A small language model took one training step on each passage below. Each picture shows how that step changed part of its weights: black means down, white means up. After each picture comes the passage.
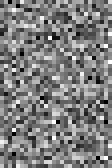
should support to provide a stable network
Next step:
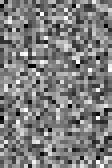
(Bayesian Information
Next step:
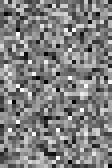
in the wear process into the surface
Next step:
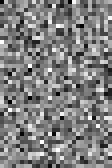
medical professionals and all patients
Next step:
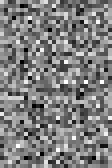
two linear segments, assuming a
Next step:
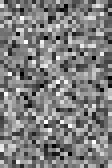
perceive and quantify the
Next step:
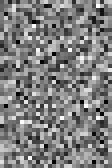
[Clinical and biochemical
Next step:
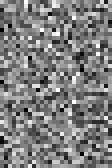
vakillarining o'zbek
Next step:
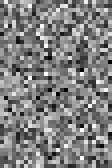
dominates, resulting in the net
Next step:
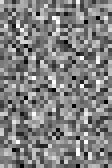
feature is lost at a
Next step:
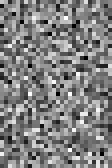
as a self-sovereign
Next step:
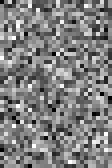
Sclerenchyma cells;
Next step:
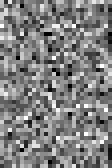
of hydroalcoholic
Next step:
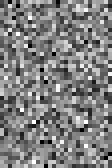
aim of this study was to evaluate
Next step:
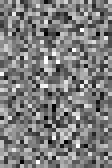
qilinayotgan don
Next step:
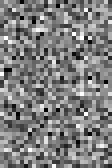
the complex conjugation of
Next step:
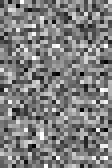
should therefore be considered for the communication
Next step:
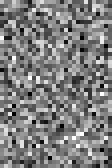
Sekolah Dasar.
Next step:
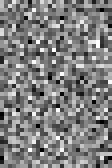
Anjana Verma²
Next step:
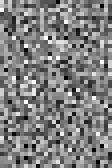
thought to resemble an
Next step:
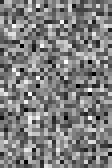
the field remnants, and show
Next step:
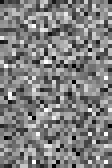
амал қилади.
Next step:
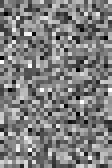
and open access movement:
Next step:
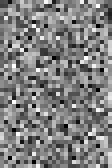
Т. Становая
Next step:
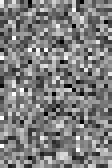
Marjan Wijers
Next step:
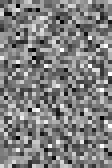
are selected for this research because
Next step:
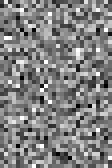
performance fraud risk
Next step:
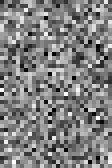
Roman art. But
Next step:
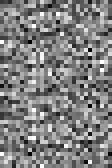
ишлар органларининг
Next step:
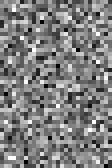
the parameters --- \textit{app
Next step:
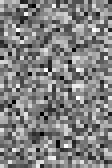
Finally, gravitational
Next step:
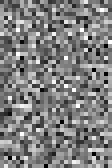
werden bereikt.
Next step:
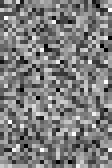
van de accountantscontrole,
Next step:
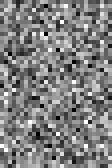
tienen lugar en las
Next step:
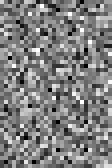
é destruído.
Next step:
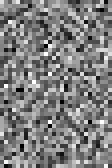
Pluto on June
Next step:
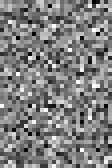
SBSE programs is
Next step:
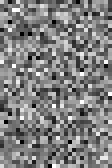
correspondientes á su
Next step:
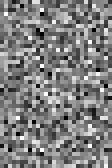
This unless the filters cut off
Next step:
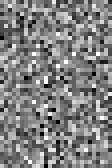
a negative image over the years, and
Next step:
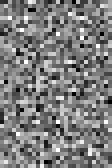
introduction of repulsive interaction,
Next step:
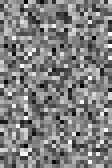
\affiliation{\WM} \author
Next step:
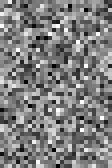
of birth of the individual. -
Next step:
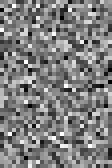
sadece işimize
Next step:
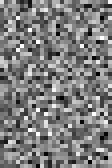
Moutsiou, T.,
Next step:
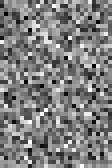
state so that \begin{equation}
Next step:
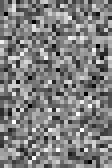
[9]. The main idea
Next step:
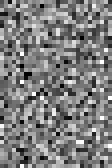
of the study was to determine the
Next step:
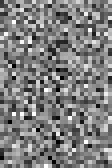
report by third parties and
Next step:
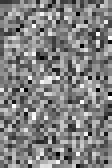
также во
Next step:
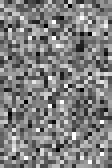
dalam ekstraksi protein
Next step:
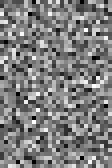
Information for details).
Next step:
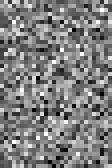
Permenkominfo No.
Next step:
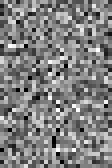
to engage fully in their
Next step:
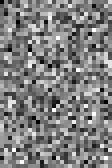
language rather than from argument and
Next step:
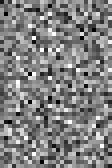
including complex synthesis tasks in
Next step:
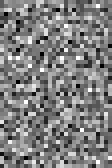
on data sharing? These can
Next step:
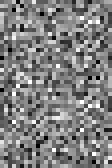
. \end{equation} For two
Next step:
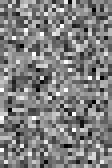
constructs for each position, i
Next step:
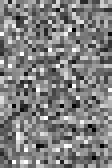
determines whether the node is
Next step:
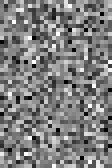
only for stars of spectral class
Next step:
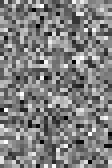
prompts, controlled initial
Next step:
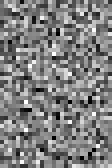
the interval during which the
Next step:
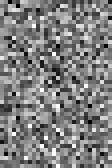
will be launched through
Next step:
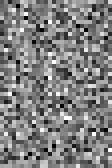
measurements, up to normalization
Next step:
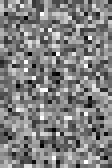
This is expected from the structural
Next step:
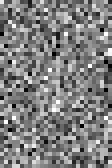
Durán Agüero
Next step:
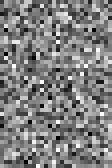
active substances. Scientific
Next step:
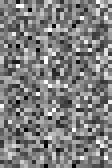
hal qilish uchun taklif
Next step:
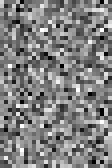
*Kokular Kitabı
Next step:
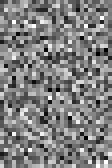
repeatability of SFC
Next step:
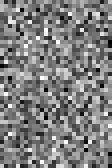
Equation: RegCM4
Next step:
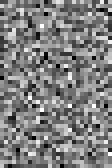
200K (dotted line),
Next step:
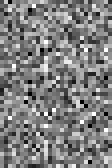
below, in 3D,
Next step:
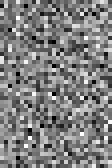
magmas geradores
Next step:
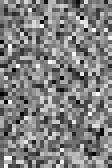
derivadas de la baja
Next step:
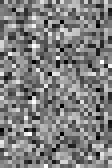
attitudes and even new
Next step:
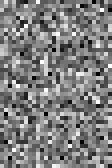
área do direito
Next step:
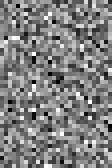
data was done in two
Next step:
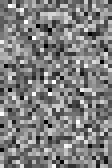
more than 83 % of the
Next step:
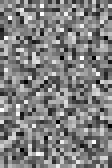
sociaux nous laissent
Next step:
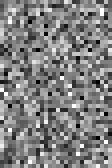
Xorazm viloyati
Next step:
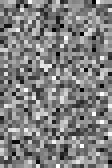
ovozli interfeys
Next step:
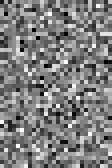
including plants, can cause
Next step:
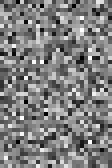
null hypothesis
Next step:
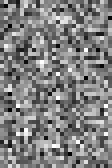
bo'lib hizmat
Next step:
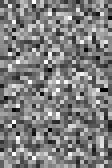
effectiveness of speech.
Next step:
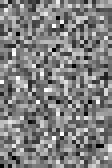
documents have fewer than 15
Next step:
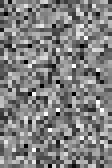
by accepting the article for
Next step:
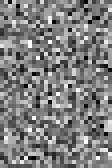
text images the word gaps are
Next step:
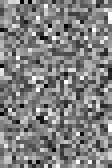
produzione e
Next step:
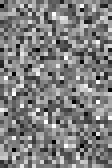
\abstract{ I generalize the
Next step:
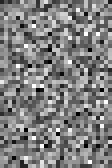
для оцінювання
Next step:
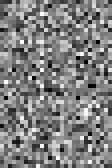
р.); насіння
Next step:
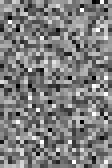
Total Space area (in
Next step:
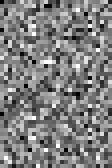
о мерах по
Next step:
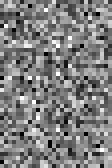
something that indicates that
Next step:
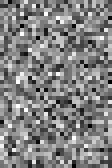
va tahlil qiladi,
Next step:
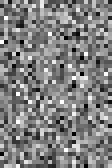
uma postura crítica e
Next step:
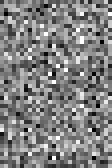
with a secondary Gaussian
